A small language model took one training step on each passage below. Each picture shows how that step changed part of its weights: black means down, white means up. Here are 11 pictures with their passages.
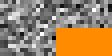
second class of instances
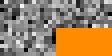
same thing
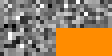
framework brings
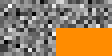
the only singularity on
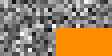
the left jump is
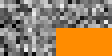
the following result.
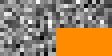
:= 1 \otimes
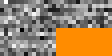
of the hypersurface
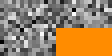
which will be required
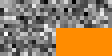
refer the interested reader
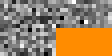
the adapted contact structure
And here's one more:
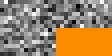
of quadratic relations.
